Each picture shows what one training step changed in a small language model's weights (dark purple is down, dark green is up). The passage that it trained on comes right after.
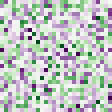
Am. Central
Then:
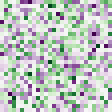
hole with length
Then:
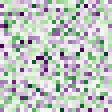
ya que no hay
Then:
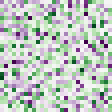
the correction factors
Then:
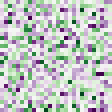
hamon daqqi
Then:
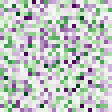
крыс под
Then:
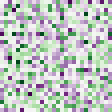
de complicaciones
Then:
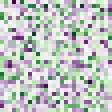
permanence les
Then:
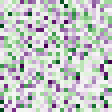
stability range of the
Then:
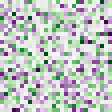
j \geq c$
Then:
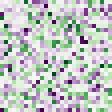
challenge in
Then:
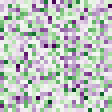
односу на
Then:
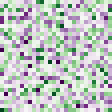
to the continuous spectrum),
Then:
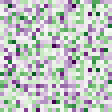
preservação do
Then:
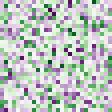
arrival then
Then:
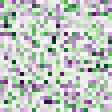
identificado que a
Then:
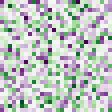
al alta en pacientes
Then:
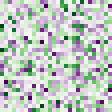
Ruan. \newblock
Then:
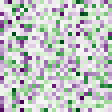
to an angle a
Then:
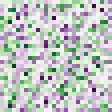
oshib, barqaror iqtisodiy
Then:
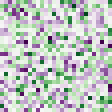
been considerably increasing
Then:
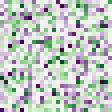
a su entender,
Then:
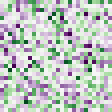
com justiça social
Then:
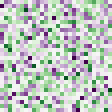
medicina do
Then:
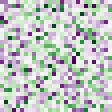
as dimensões
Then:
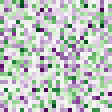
absurd. This
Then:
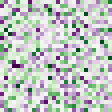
four dimensionality;
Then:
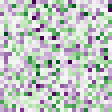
depresión el
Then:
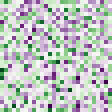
distribution to another random variable
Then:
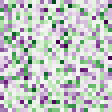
Deze terminologische
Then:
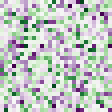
$\X$ is finite
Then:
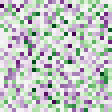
été élaborée
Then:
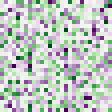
order of zero of
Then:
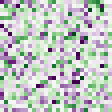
agar tujuan
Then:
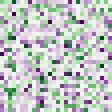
these in this paper.
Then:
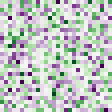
em sala de
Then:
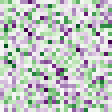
operations that works as
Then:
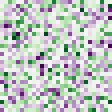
en el pasado
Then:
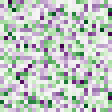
continuation, with a
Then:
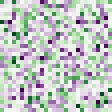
we needed to prove.
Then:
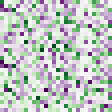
Equations: The
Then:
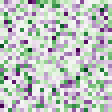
the space of linear complex
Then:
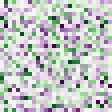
свою способность
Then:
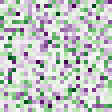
особистості є
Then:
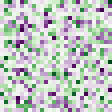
are as in Table
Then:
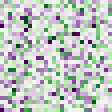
ve aklının
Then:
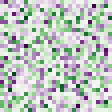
$S \cap
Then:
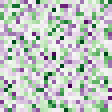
\mathbf e'$
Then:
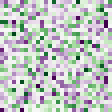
a non-equivariant
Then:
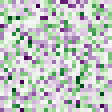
spinal knot in a
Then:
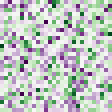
State University of
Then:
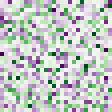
of ``canards
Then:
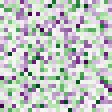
be established if the
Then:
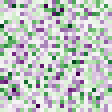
— hajmi,
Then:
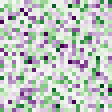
Stein or the
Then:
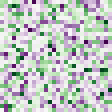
on radially decreasing
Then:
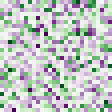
keyinchalik bir
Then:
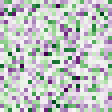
equations for the main performance
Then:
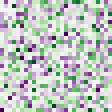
excluye a la
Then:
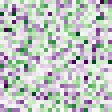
E_\pi \cong
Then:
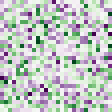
actividades de promoción
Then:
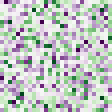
the graph is relatively
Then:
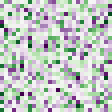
geometric formulation of the
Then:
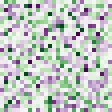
as Galois
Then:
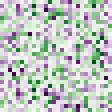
pois é um
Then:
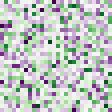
con los valores
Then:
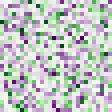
deb qabul
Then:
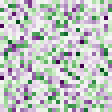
and on the learning
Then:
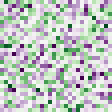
va tekislanish
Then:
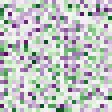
que *lo creado
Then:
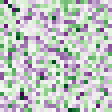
this case, the mean
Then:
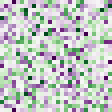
of Interdisciplinary
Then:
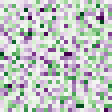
global attractor,
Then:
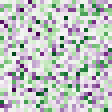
minimize the least
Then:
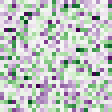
naive property A
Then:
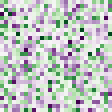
and political
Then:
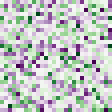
tima koji
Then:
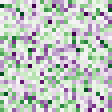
degeneration of
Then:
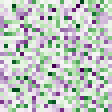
as a derived algebraic
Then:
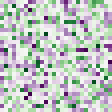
result of the first author
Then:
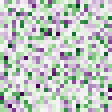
follows that the subspace of
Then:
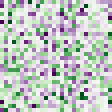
الف، ماده
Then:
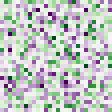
formül mamadan
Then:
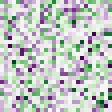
with $k$ a
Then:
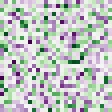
корму. В
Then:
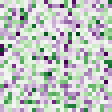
compreensão e
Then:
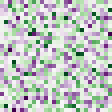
T, then a
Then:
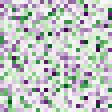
}$ be a bounded net
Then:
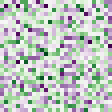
colegiados da
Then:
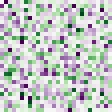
quyidagi masalani
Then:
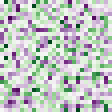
le développement
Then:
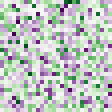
университет имени
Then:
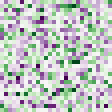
в слово)
